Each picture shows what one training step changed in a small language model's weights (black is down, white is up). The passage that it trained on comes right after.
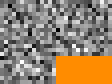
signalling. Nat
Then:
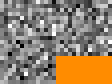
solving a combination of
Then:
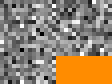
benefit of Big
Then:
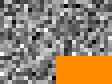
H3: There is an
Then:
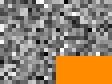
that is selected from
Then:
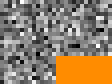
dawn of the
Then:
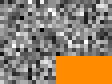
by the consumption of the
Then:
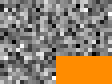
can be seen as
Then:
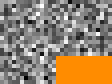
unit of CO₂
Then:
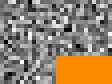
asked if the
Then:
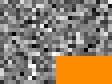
and 1. The present results
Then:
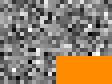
all elements of the i
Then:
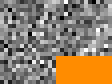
their current organization.
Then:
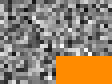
as those based on metal
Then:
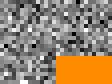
objective is to
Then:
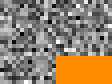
form and index of the
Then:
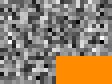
entered clinical
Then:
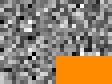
During biodiesel
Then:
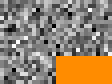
should identify the one or
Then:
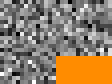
every sphere and
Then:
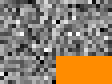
well structured research design should
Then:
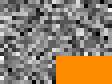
and is coordinated
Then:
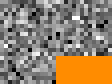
transfusion ratio
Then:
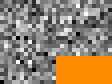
time, and accordingly,
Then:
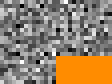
KWS: The
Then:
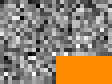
night shift
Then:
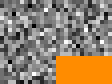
the mesh an
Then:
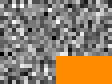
And Paul
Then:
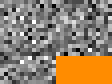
of charge is low.
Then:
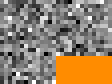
elements are in quite
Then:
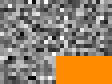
so any company will
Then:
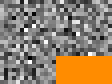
families, and
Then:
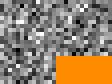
processes and frameworks -
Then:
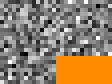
primary goal is to
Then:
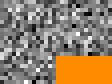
implementing pollution control
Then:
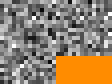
[24]. We evaluated
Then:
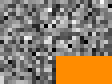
system perfectly
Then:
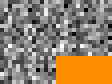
However, for the evaluation
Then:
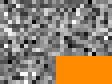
recent reports of
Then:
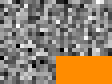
Prince Z.
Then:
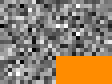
that they have had on the
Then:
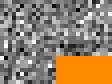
criteria, except
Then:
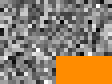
it is difficult to
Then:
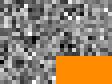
Medical Science,
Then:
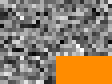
and mathematical
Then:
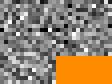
Data availability Data will be
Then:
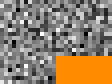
a good quality tossa
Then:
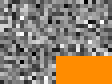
Union nor the
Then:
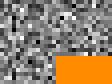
Although not often
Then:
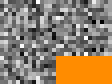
also been widely
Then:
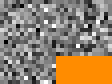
our fantasies
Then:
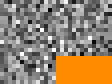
Gibbons, &
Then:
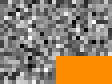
- Selection in the
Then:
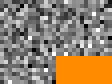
dye concentrations
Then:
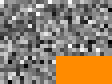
in metal prices
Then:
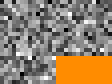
3 to 5 ml but
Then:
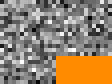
for patent protection of
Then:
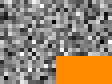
the solid changes to the
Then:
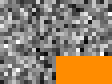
towards tools better
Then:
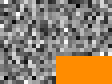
radiata market.
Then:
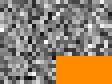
the destruction of
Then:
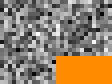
members of the
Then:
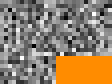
their 1-year
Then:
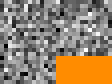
IMTA site
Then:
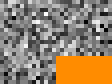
respected the specific practices
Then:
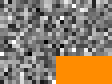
are not suitable for
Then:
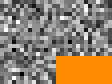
power to tax,
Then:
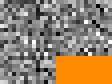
from its surrounding
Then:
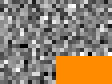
single output
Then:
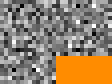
production process and assessment of
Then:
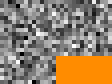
to assess and improve students'
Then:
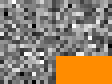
sec and $\mu =
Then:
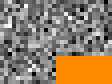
A systematic evaluation of
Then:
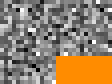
The profile of the data
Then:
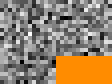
the highest Δ
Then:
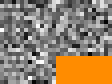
for NEMA's
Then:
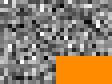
= Image height
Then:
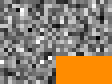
The pathogenic
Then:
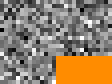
dissolved in
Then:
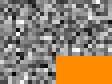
negative effects of change.
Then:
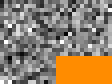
las DC de
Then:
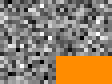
numbers of individuals
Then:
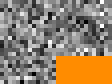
the definition of
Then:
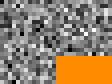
a biosorbent
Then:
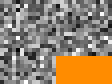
Participant 4
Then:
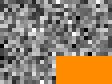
heating in internal
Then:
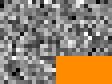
big is your
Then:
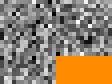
model, achievement,
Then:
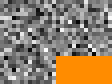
and total sales of the
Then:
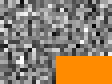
remote working.
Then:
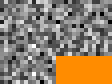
consensus [2]
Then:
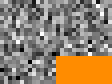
specific problems of the
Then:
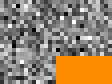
traditional medicine
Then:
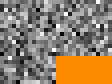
can be provided in
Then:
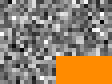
that pesantren can
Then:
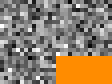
which is presented in the
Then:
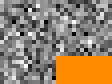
settings, such as
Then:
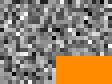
Data availability The data presented
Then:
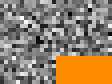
and weighed. The
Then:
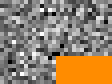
events taking place
